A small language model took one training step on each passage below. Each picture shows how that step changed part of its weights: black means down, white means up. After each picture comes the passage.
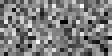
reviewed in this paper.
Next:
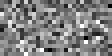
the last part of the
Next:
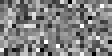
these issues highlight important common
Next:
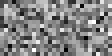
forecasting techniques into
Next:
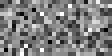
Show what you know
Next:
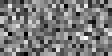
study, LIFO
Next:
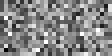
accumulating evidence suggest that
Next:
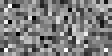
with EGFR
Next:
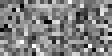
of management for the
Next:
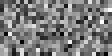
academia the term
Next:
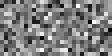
K., Smith,
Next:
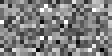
altering or
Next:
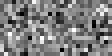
questionnaire was filled to
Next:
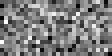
(%) Biscuit
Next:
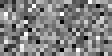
- Lastly add
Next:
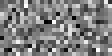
in the posterior region of
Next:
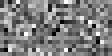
chronic fear of environmental
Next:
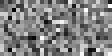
from zinc acetate with
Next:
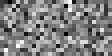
very high standard deviations
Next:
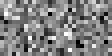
and figure 7 display the
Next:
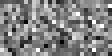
is easier for teachers
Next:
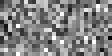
hierarchical and
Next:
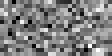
specialized swollen
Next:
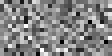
we are interested in.
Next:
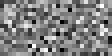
photos of the
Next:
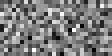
the Gabonese
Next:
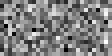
mites; the role
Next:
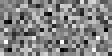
included here, and also
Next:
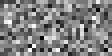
Russian words in the
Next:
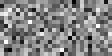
min, and then to
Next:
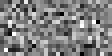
the pictorial
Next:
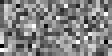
create these conditions by developing
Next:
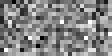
voice:*** Some
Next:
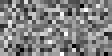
the efficiency of farms and
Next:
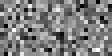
time of a fact and
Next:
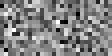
stress, but could increase
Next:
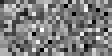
service delivery and meeting individual
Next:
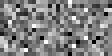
process, etc.) -
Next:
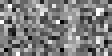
were no complications.
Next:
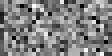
proliferation and
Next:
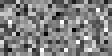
small N systems, one
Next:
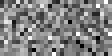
societal & environmental implications,
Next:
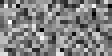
sustainability and waste reuse have
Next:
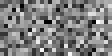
of a Mud
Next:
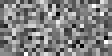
introduction of new technologies.
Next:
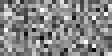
final fracture mechanisms are in
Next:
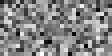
synthetic data and then creating
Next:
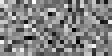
in Section 4 we present
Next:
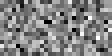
of the study is to
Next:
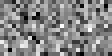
broadcast media did not show
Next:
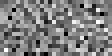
on clozapine
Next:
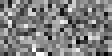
grandparent with
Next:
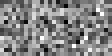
is mostly lower except for
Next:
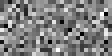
a laboratory environment that closely
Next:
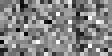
of this platform is the
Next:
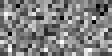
cultivation modified the vegetation
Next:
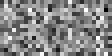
plants only require 4
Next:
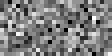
a very strong relationship with
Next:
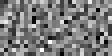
Chinese teachers.
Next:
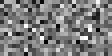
pandemic, solidarity
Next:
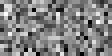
end, a sample was
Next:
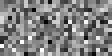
with each other in an
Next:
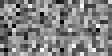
path to a source,
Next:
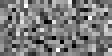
in this study.
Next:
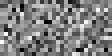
of CHP and the
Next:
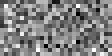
IoT protocols, communication
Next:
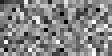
for students (who
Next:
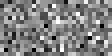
centers. *J
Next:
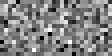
respiration processes during
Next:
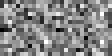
biomass for energy use
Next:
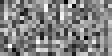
safety concerns due to its
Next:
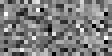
declare that the research
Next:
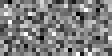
water resource planning,
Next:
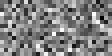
the world on how the
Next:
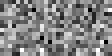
practical situations that each dimension
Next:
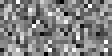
level PU - Public
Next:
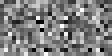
bearing. Most of the
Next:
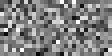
the degree of native
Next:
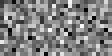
characterization of new indole
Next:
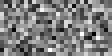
regard to the party
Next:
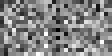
historical connection data for a
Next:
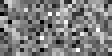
specificity in other countries
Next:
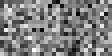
sensors and systems, ensuring
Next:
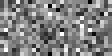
em revisão
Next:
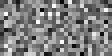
With the consolidation
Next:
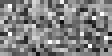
has been identified as the
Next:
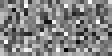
in men, and the
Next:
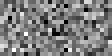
with 56% in
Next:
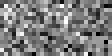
boil the solution. This
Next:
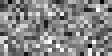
significant (RII =
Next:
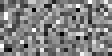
In fact, one of
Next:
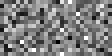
competence of community people in
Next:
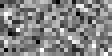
porosity, thermal stability,
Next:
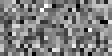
of notation on the
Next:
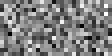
end pull force
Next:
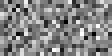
as to be more effective
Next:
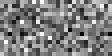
insurance literacy and
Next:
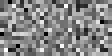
no imagining of the
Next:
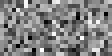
to itself. However,
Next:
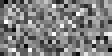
theoretical framework. The object
